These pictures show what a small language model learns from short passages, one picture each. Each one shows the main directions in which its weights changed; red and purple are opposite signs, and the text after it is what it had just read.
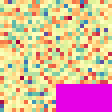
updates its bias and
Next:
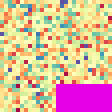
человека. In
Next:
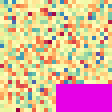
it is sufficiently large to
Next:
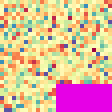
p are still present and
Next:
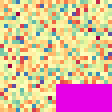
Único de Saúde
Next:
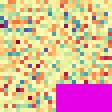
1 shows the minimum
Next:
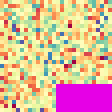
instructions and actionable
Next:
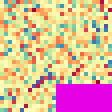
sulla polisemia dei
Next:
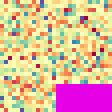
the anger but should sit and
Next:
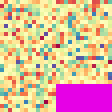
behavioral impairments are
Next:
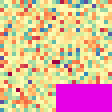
*I. edulis* mayor
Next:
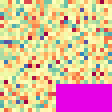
sounds Russian.
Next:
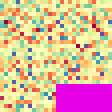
for medical and dental students
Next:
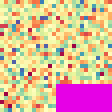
II) Alexander
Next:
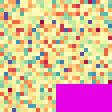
zaruratini asoslab
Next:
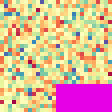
to more than 50% of
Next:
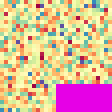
início do Século
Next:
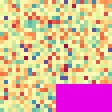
forecasting. Listening
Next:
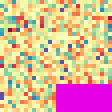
deb ta'kidladi
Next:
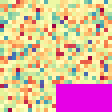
SCHOOL II:
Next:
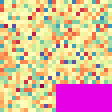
viability of wave energy as
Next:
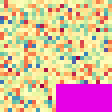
sebagai orang yang
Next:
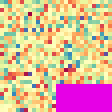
suka lagi terhadap
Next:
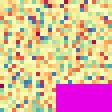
without necessary information. As the
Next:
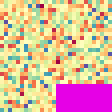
veces (de 20 a
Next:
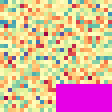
of control and treated samples
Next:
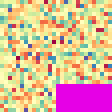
conventional water meter with lack
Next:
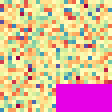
ялапа. Fatty
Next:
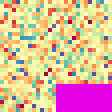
Atencio, F.,
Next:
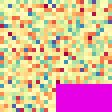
of cleansing agents,
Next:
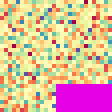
long-term memory
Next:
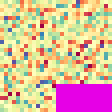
le temps adéquat,
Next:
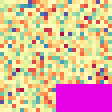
respectively. Further a
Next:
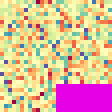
mavjud emaslik
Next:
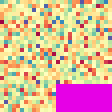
believed they would soon go
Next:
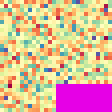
higher education performance that can refer
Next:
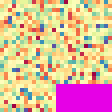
be seen in Fig.5 that a
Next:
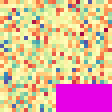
dalam pengelolaan
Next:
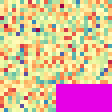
on the social chatbot
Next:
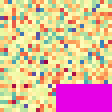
qoidalariga rioya
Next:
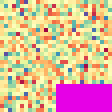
господарства. У
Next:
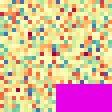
ta'lim muassasalari
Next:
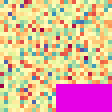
such prostheses.
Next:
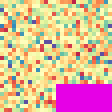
of the LFIA for DT
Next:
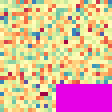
gender difference in dress.
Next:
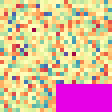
признаются только
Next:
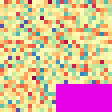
were hypertensive,
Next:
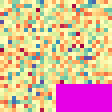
namoyon bo'lishiga
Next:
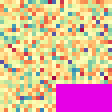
industry still there is a
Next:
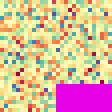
who were selected from three
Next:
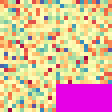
clave de la GC
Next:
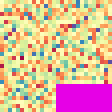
these levels can significantly exceed
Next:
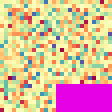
methods used for diversification
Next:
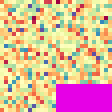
interface (Donza,
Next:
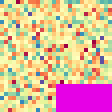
: la gouvernance, les
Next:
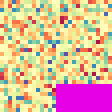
of children with cancer
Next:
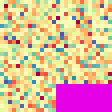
accuracy, with 95%
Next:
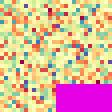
Psixologiya fanlari
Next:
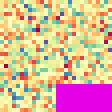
their domain. That
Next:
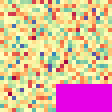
the light of practice and
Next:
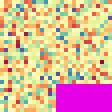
analyzed. It is noted
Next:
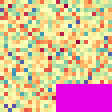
important de souligner que le
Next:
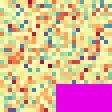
trebuie să le
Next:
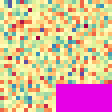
solvents were dried out and
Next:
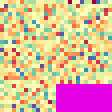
os conjuntos de valores dos
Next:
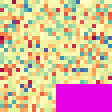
Usaha Milik
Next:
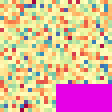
so'ng esa ularning
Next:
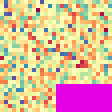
to bring their own
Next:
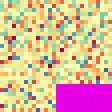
virus (JEV),
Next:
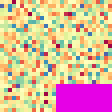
The values of PZ and P were
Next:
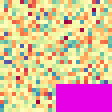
policy assumes the existence of
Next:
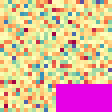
con alumnos, docentes
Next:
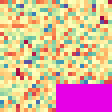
weekly 5 Once
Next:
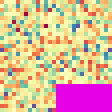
of plain-woven
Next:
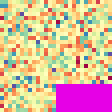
Forest Stand Structure in
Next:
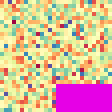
Bird in Hand Theory
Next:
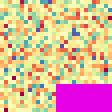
developed nation's only and it
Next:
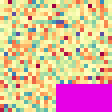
Godinho. O poder
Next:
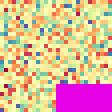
item anterior. O
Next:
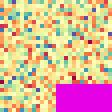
the study. OF and EF
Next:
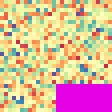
to theoretically incomplete
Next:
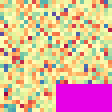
analysis Introduction This paper
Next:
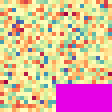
its emotional and design value
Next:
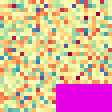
current available systematic methods
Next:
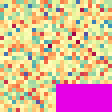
маъмурий судларда
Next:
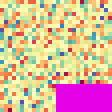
sciences, Alexander
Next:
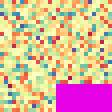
grond van een in het
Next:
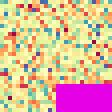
had relatively higher levels
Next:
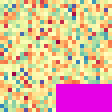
dams. Fig. 9 Time
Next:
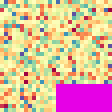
través de determinadas
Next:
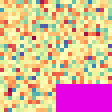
Robinius et al.
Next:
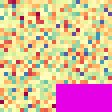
computer software
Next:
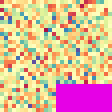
бири – насимий
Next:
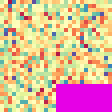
as a diesel fuel
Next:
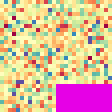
et près d'un
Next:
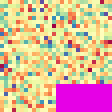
rivojlantirish iqtisodiy
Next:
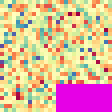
changed linearly over time
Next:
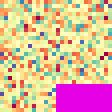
Corroborando com
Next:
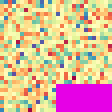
nazariyalar tashkil
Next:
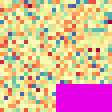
просто не хватает
